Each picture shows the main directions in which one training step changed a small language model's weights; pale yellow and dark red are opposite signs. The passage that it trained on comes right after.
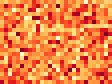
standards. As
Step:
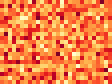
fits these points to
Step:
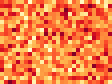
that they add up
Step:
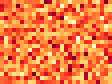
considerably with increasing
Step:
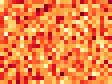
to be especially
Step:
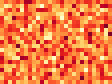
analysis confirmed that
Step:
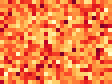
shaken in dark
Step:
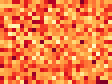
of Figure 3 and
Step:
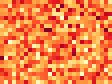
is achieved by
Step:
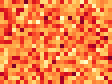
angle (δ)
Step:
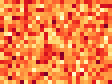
analysis in a
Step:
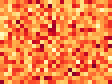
Section D and E
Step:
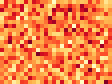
by the Dirac equation
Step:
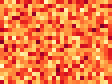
strategies that helped
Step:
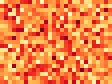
a rather secure
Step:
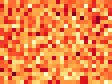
a similar idea of
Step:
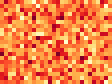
an increase from
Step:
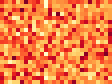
of reticular
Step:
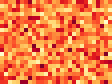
compressive strength
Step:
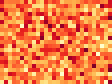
kadar normal
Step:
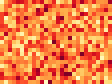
to discuss systems which
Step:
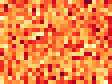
rede de
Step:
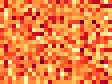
lugares de
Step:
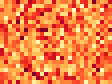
the financial condition of
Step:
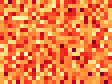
with wave periods
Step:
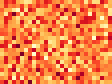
take the appropriate real
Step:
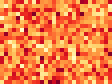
it has been
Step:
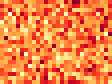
& known solar system
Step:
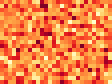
Одним з
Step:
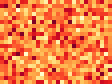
filters etc and
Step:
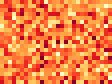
operations (phases
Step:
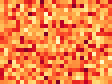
The measured magnetic
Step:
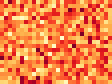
with low thermal
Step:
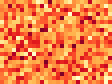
connected to other
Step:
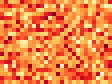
conceptualizar la
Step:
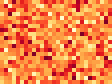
soft function is
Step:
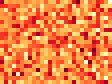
fusion methodology
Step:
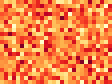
half of the
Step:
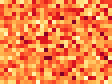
background is taken from
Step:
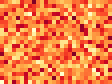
at Educational and
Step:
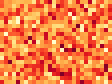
any delay in the
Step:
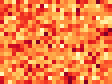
conhecido como
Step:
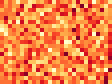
the presence of the
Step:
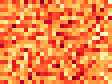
progress. Recent
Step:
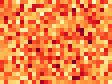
the previous section.
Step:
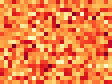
degrees of radial
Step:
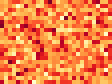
partners involved in
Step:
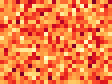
the measured original
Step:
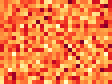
independent risk factors associated
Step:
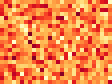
range of correlation of
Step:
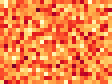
the grant provided
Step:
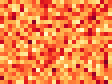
see that for fixed
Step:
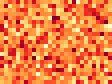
estudo não está
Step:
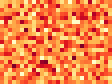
avoiding motion
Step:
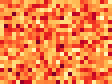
link to the corresponding
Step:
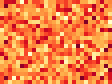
we observe the influence
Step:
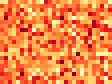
all requests
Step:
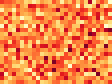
time course experiments on
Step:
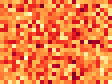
transformation. This
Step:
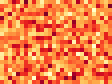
encountered nuclear
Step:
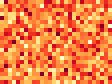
donors must be
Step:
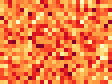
wild, which
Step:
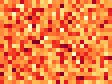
thus achieving
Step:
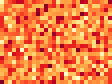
to know how teachers
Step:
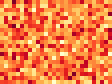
Quark model and
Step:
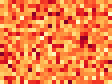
same minimum velocity dispersion
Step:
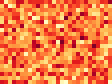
terrain model which
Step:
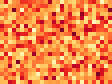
were not found.
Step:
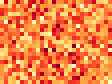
this way.
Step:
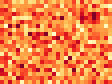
value of anomalous
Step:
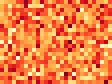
correlation between the total
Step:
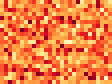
2. Revue
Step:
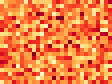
longest and most
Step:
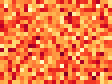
understand release mechanism
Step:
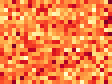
CBR cycle
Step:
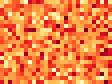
iterative design approach
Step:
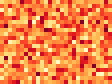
is implicitly
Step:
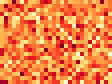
been directly experimentally
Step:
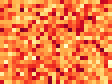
used, it can
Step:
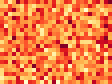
on the possible magnetic
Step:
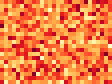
state exists (see
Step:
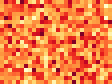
n$ as follows
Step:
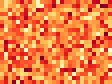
object, as well
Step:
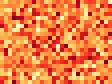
salvarlo no
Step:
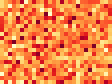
point did not rise
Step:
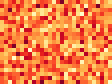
a consequence of
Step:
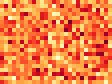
больных III
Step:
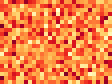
se utiliza el
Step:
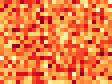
being rich in
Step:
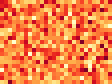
could ensure that
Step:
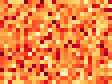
more practical solution is
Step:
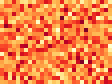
able to measure the
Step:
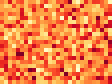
погоне за
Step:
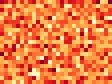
fixed target energies discussed
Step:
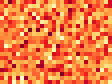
photon with probability
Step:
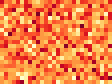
Emily S,
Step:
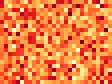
integration. Then from
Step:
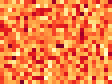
a study of
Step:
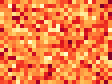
magnetic field is much
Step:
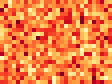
reverts to
